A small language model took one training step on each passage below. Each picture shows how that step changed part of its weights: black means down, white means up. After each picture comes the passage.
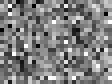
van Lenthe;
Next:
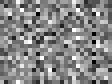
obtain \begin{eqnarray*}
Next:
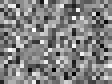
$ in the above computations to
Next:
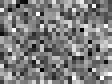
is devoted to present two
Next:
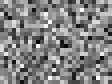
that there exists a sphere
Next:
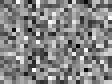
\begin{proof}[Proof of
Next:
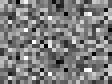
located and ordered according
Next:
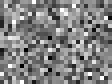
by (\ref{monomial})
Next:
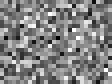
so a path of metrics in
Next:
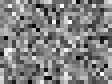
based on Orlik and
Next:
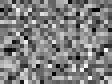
let $H = \langle R
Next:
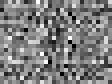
allocation among these
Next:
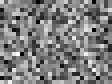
\] Again we expect
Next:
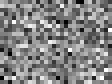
of a variety of complex nonlinear
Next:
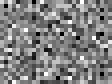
and all edges are equivalent, so
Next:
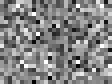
is rational. In particular, one
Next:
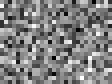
the beginning of 2020,
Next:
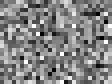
w(\circ x)$ is supported
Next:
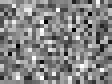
$|w|=1$ with respect
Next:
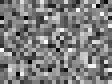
we are given a torically
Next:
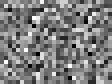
solve the full eigenvalue problem for
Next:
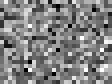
that every entry of the first
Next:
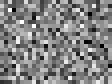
$u$ exists follows at one
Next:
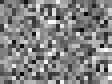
\begin{abstract} This
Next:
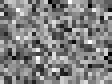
that $\G$ is compact.
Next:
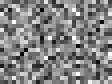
integer $n\geq 1$,
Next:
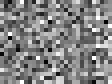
\omega ^n\wedge
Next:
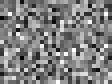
U_\epsilon$ where we take
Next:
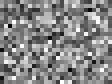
organization of this paper
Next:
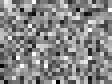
build two paths
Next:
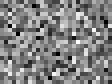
locally harmonic functions. If
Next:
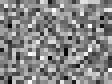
outer boundary of the wall
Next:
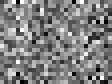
any representable is again representable
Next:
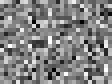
r/5\eps$ when
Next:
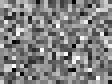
at high energy. \no
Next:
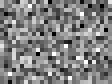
with $\Fi$ is
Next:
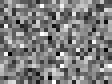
some conversations between the two
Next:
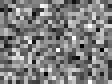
open neighborhood $U$ of
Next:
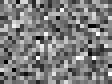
continuous piecewise linear functions
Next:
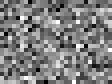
horizontal transformation $\hat
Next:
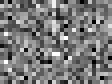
groupe Fuchsien
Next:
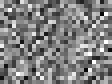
constrained with groups of BS
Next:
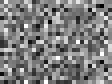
In practice, it is
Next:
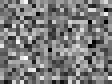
conversely. We thus have
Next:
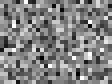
with respect to graphs of the
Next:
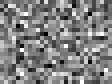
each $i\in I$
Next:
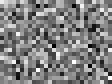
iterate this procedure, then either
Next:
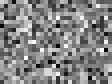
first kind. The above functions
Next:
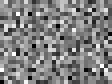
ADMM algorithm iterates as
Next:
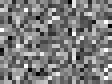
were found. After giving
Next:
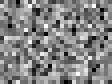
non-empty for every smooth irreducible
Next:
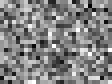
of its $2\times
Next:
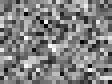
are Gaussian. Another interest
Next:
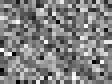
solution of a Cauchy
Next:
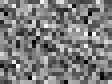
character of $V$ is
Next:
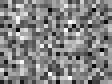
Orlicz spaces, which
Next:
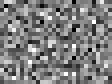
for $\eps=0$ we
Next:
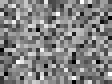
of $v$. As it is
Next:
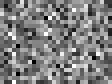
$$ where $\hat\otimes$
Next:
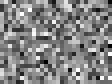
large enough $i \in
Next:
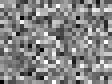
employ the standard set of
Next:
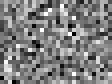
it maintains unconditionally
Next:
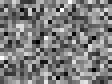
integrable, the first term is
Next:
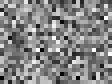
of $\bm\Sigma$.
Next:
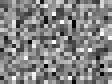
of Coifman and
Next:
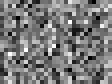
TO AVOID
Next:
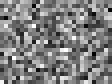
plays a crucial
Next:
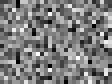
interpretable in $\M$
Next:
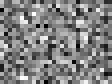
a trivial Alexander
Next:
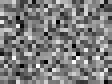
are optional, but we
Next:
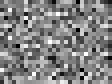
virtual energy of
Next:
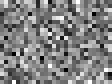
To get the optimal number of
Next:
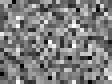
to understand stochastically
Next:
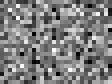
LLG equation \item
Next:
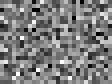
or autocovariance sequence
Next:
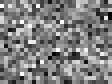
is a smooth curve. The eigenvalues
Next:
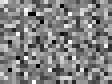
In this note we invert some
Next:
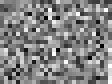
-\beta -\gamma$ and the
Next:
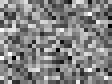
of the results mentioned.
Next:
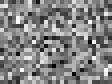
be between $1$ and
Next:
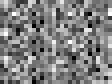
The top left two diagrams
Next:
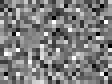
$\bar{F}$, where
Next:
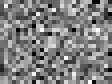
{We present three numerical examples to
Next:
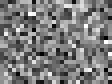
which are explicitly determined.
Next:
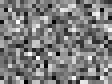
\While{current state
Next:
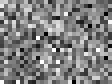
of the decomposition phase, volume
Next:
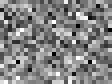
the data. Then it is
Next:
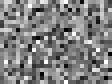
interest for two main reasons.
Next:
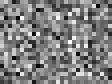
scalar curvature is given by $$
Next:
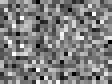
Note that we impose relatively
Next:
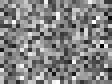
of $t$ defined by
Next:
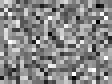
Next, we show that the
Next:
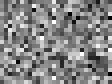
the \emph{hard}
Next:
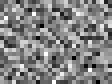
that $\left\{ \left(
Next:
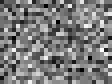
order of magnitude
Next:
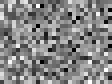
\}$ is a basis of
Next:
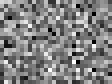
that the above inequality is indeed
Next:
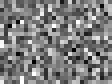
$\ParV \in
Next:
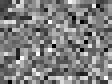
\eqref{cWe} with
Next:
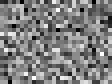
in the complex projective space,}
